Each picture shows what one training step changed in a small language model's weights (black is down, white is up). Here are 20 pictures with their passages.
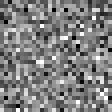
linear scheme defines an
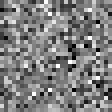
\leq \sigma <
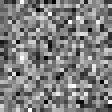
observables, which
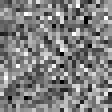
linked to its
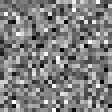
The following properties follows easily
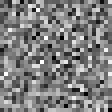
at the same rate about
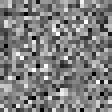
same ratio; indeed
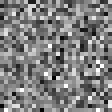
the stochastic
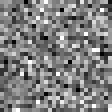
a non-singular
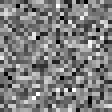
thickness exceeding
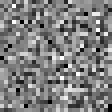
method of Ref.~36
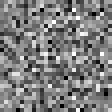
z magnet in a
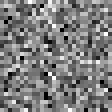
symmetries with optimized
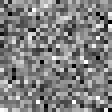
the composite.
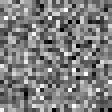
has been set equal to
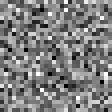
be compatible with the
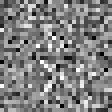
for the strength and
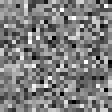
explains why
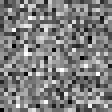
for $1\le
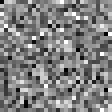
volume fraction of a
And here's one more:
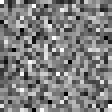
a topology of
